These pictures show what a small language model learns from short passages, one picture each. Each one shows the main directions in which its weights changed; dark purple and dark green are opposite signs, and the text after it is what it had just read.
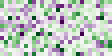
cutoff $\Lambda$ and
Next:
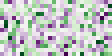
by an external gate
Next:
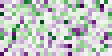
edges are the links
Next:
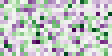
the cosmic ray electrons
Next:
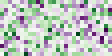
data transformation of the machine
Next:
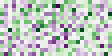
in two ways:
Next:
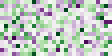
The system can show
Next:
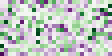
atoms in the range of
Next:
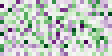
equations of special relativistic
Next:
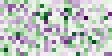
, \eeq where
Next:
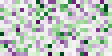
Li/H ratio of
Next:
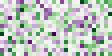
$n$ vertices on
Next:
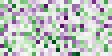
with methods which rely on
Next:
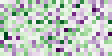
Sciences, and performed in
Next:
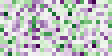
between the shape of the
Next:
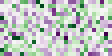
extensions. Let us
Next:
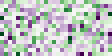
purely quantum mechanical approach to
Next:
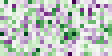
In the present paper,
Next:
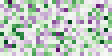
either white matter or deep
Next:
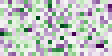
customizing the output
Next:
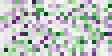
The situation regarding radiative
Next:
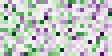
correlated with the outlet
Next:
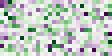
``1,'' interpretable
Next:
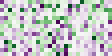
Sherry et
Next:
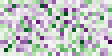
relations of disk galaxies.
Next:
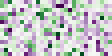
QM datasets.}
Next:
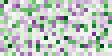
the antisymmetric component
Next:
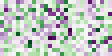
is a statistical mixture of
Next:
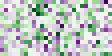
attracted attention as
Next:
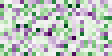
example from a dynamics such
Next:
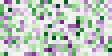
each replicate can
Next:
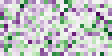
to construct misspecification
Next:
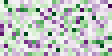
piston collision;
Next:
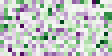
$e$ is the
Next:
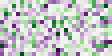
not show any comparable temperature
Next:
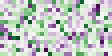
orbital motion, as suggested
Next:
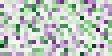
increasing the population of the
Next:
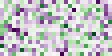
and receiver and
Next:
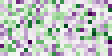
physics beyond the standard
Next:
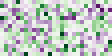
One simple example is the
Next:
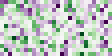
the {\it ab
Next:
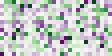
DNSs are in
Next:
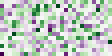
as an improvised
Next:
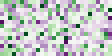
crossing points have expanded
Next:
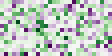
on top require 50K
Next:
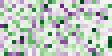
with larger emission line
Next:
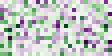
extremely many publications whose
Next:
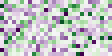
knowledge, our work is
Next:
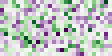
the above path integral expression
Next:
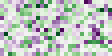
such a pattern exists in
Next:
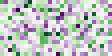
| Variable |
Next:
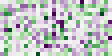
finite (and independent of
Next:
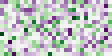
the diagonalization of
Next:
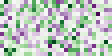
to the largest scale structures
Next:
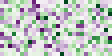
a direct route to
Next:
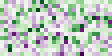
for the subject and is
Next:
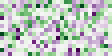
such as Zr when
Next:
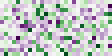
This relation for Y is
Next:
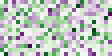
of the horizon, to
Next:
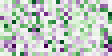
The first type of methods
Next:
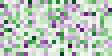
particular, very few consider
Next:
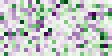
MVD geometries are
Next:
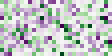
and 0.05 samples
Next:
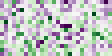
Cartesian components of
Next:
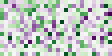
the coverglass was
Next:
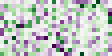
evidence for the QGP
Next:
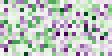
background material on properties and
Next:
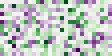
mentioned earlier, each diffraction
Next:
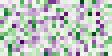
not drive performance below the
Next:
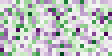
shell, but the dipole
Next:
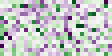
that there are only a
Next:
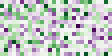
could be treated as one
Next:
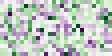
second and third line of
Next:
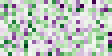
deep Q-learning
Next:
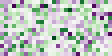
were made at different locations
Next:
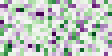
Budapest and
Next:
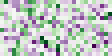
the original HRT
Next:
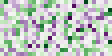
the broadening of the
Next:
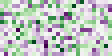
first order, the modified
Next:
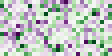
radiation pattern; while above
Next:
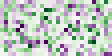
T/2 after the
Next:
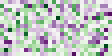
or exactly of observed neutrino
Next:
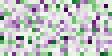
proven to be extremely
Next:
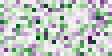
broken in the neutrino
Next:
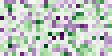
require is that all metric
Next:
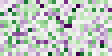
parameters for this study,
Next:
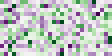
can see from Fig.
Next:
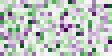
just coupled topological theories to
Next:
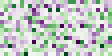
within a structured
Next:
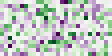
t) \rangle &=
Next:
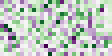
with high pressure hydrogen
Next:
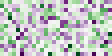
cutoff (dashed),
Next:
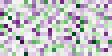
to zero we find
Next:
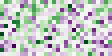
to noise, only following
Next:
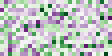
first wave. In
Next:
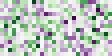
The measurement of the
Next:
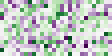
some of these solutions;
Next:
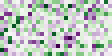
be seen as an apparent
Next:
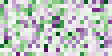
the difference of the two
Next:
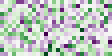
strip has been placed
